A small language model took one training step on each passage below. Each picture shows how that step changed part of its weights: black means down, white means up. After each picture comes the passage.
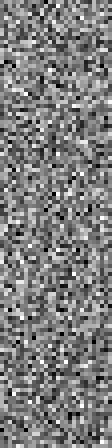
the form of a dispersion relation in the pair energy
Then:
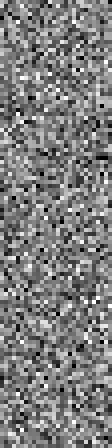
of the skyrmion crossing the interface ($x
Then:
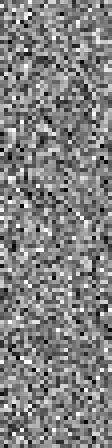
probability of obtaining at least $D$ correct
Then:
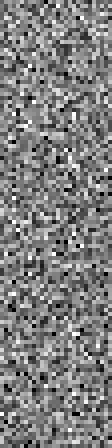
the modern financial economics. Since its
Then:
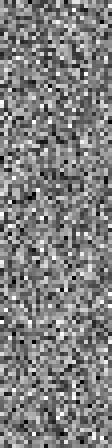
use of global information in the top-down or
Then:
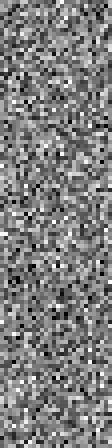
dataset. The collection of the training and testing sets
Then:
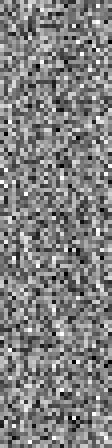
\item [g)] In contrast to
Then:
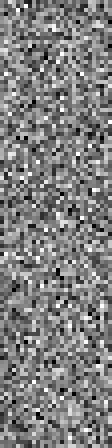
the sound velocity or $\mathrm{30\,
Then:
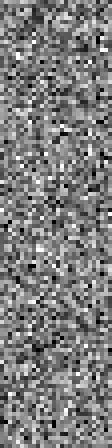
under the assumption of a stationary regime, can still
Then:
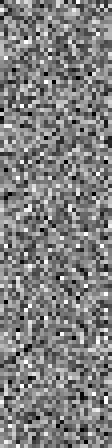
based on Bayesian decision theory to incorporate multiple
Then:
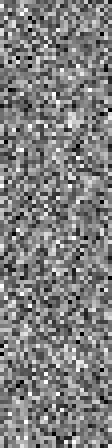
in \eqref{e:lambda2phase}
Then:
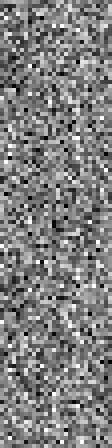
gas atoms populated in long-lived
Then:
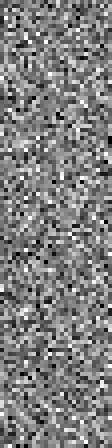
correction codes are well suited to detecting and
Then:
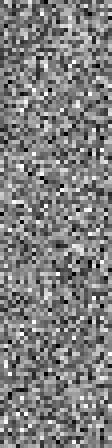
this description, we believe that the concept of
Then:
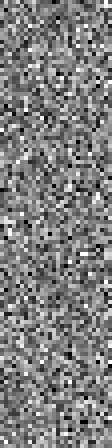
\bibitem{Thomas} L. H.
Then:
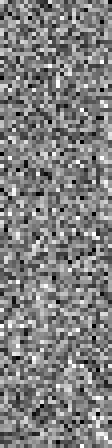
of $u$ and $d$ Sivers
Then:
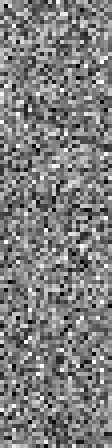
is on shaky ground. A powerful
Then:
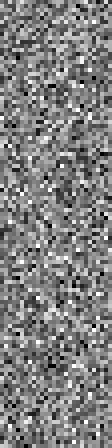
by two-dimensional Dirac fermions. When the
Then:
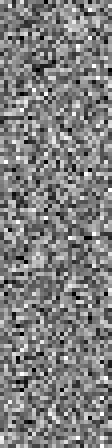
we can integrate the radial dependence in
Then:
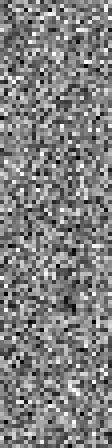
that triggers early cracking. Thus,
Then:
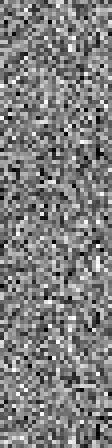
with $\Theta = \pi/3$ and
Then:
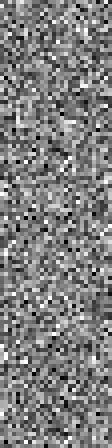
by the ATLAS and CMS experiments at
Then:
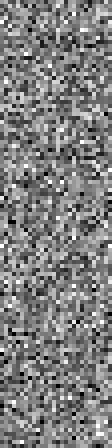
$\hat{\kappa}$ as a function of
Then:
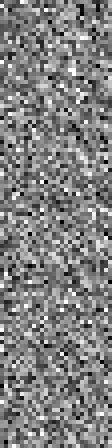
Work supported by Department of Energy contracts
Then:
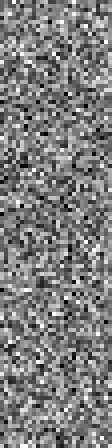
production} \vspace*{0.25cm}
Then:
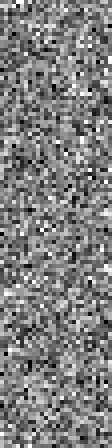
auxiliary mechanism including spontaneous symmetry breaking
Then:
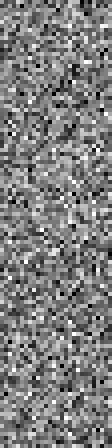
small superconducting gap with increasing magnetic field,
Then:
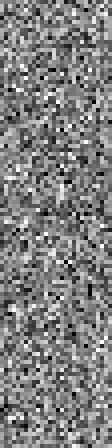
for $\gamma$-ray mean free path.}
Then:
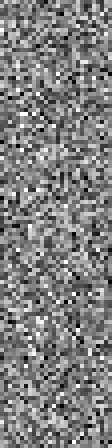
{\it move} in a particular way), the
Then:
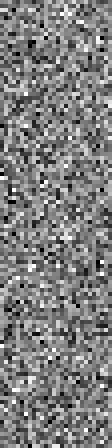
channels when considering the total width of the Higgs
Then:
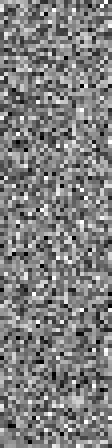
within $3\sigma$ errors of the experimental
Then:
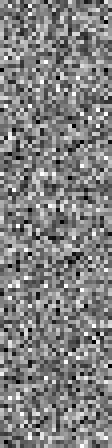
3 - i$ where $\beta_j
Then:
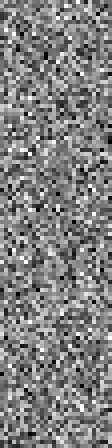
the permutation excess entropy is equal to the excess
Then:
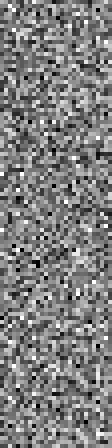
about properties of light radiated by interstellar
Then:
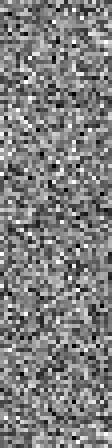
to properly reconstruct the bolometric light
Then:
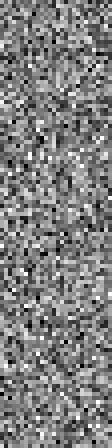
composing $U_t$ with the associated
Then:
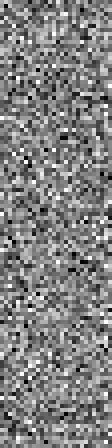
is expected to be invalid at such high
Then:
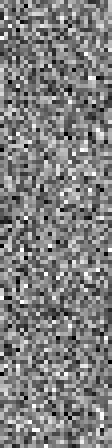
& 6 & dense and fully connected &
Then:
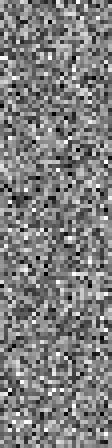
were created, three made of iron doped
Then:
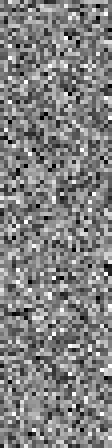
boundaries (cylindrical geometry).
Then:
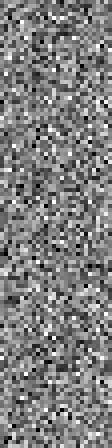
figure; Right: Layer diagram}
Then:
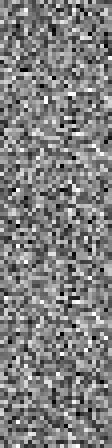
set to unity without loss of generality by
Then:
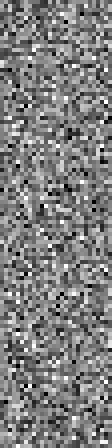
uses it to reach a variety of hardware targets.
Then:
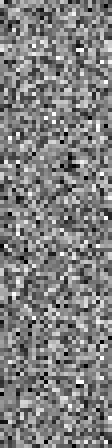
accelerators for both, virtualized computation and
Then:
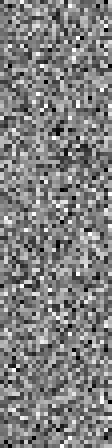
Astrophysics, 60 Garden St,
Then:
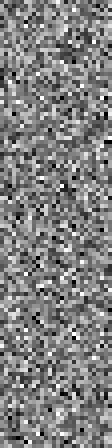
models, based on VAE and GAN,
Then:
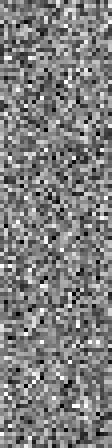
influence whether AI's potential translates into broad
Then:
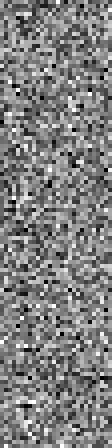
becomes more sensitive to encrypted memory
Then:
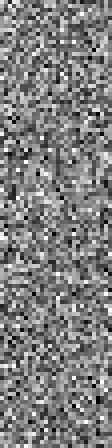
$ C^1$ function on $\phi$
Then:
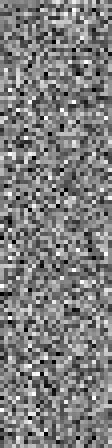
possible to detect emerging groups as a consequence of
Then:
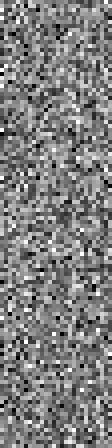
\lambda \omega \left(3
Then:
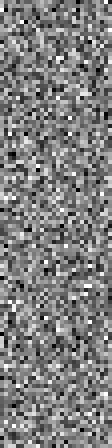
performance analysis revealed that DPC++ allows
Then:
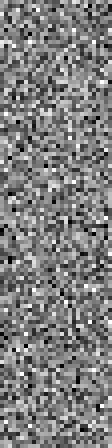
precession'' (which means circular orbits together
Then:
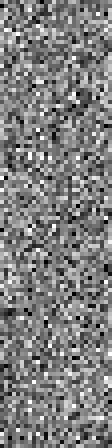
Particularly, $x_8$
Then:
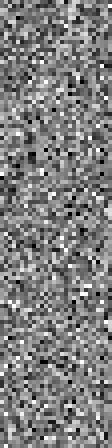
expect that the Segre type of the
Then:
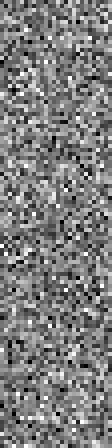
conformal weights $\bh_i$ and
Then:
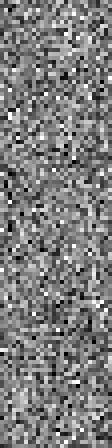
sample of 10,000 posts in a
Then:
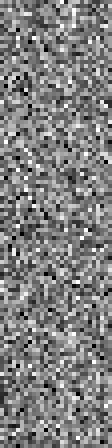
relevant physical aspects involved in the equivalence.
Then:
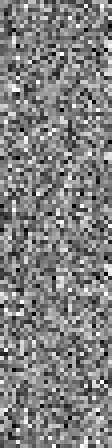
9 (barrel) and 8 layers (end
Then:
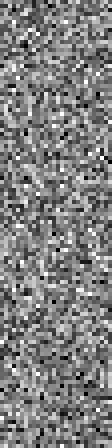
point will be close enough to one of them
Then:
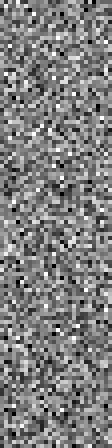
imbalance, which may significantly degrade the
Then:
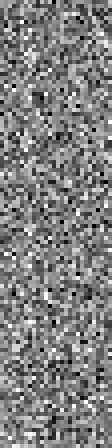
algorithm. The disadvantage of this approach
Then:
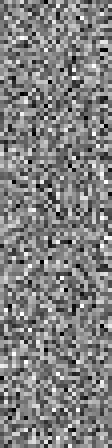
the TCL expansion is able to capture
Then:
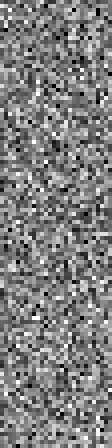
and thin vortex Py layers with opposite core
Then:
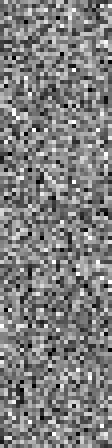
thought about this issue back in 1990 during
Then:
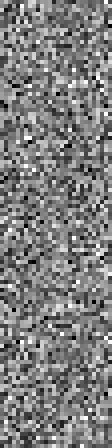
\end{figure} \par Suivant
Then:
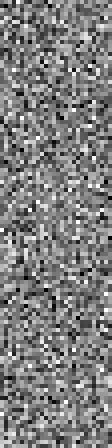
binding, halo nuclei are readily excited
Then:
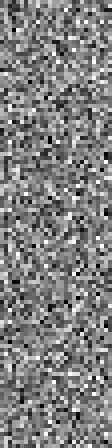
a gaseous disk. Here, we
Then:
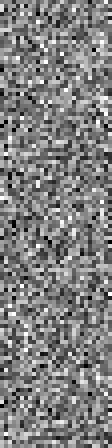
\le \tau_i$ for every instance
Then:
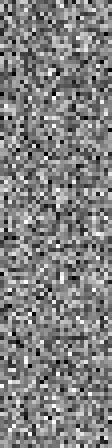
are not necessarily \qu{exotic}, as
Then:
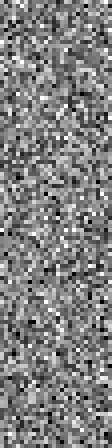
automated techniques changes the way that astronomers
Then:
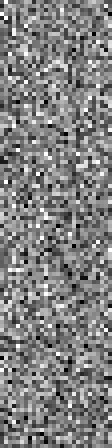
(from Ref. [20]) The advantage
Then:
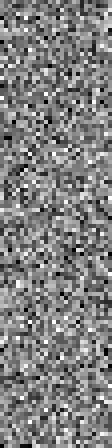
losses as follows: $$L =
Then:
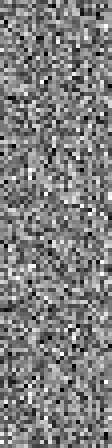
inputs entering the NAA kernel,
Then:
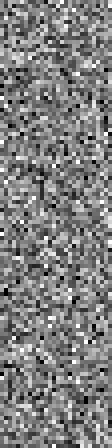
wave vector ($k_{\perp}$) with the kinetic
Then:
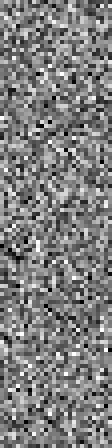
photon noise, which appears in each frequency channel as
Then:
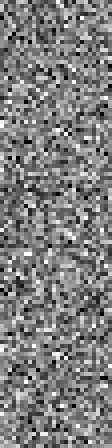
are being made publicly available for other researchers
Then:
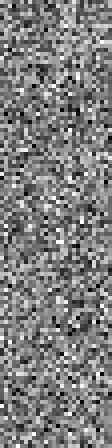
particular, we observe significant wave-function
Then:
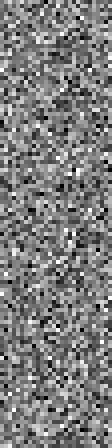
the American Statistical
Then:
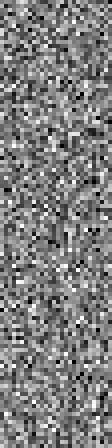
in the V band (solid line).}
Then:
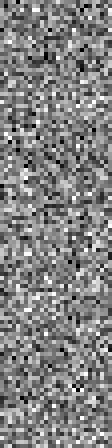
gives an upward cusp for
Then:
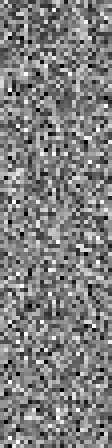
be obtained through the choice of appropriate single-equation
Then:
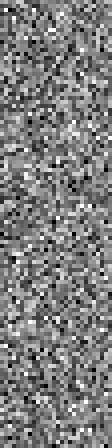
derive the effective exchange interaction between the adjacent
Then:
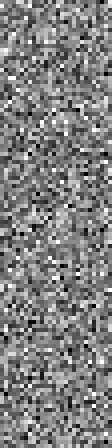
DFT dilaton is related to the usual
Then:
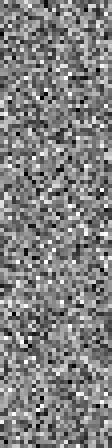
\& Heuristics] Goanna,
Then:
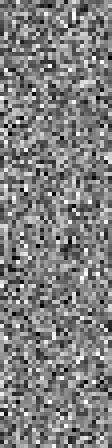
result of HIV infection) since the beginning
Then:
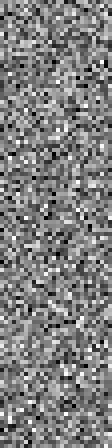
formats. The model sizes of these two
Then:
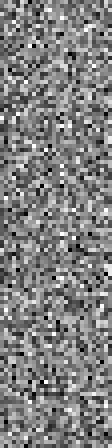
(Keyes 1998). Since we did
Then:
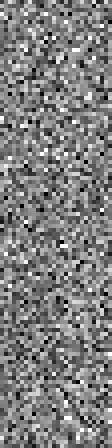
analysis, we turn to the pseudoscalar
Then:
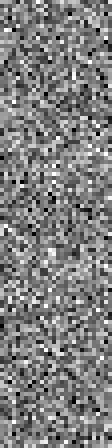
of ``finer than'' is not strict,
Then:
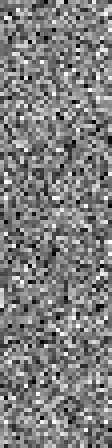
attitude states are the Euler angles
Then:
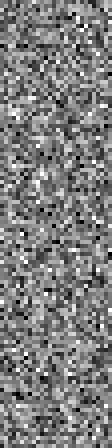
the transition amplitude $T_{\beta \alpha}$,
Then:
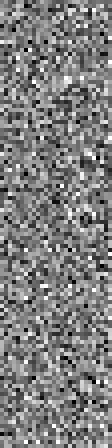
thermal bath, they still provide a nice
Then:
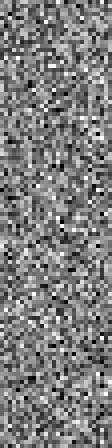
represent the performance of structured and optimized sensor
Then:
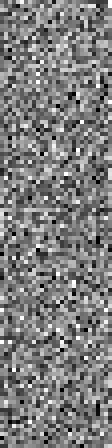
Training Network COCOMO, contract
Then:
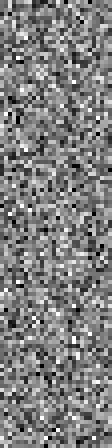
sub-wavelength-level phase stability and
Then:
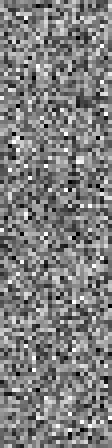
been reprocessed by dust into infrared
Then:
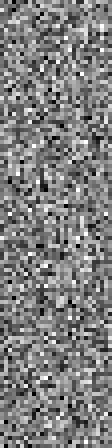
the difference between the so-called {\it gauge
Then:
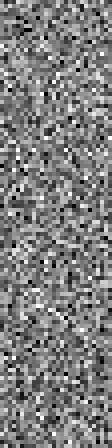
used to compute the course grained velocity tensor.
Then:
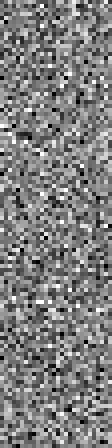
bounded by the rank of $A$). The
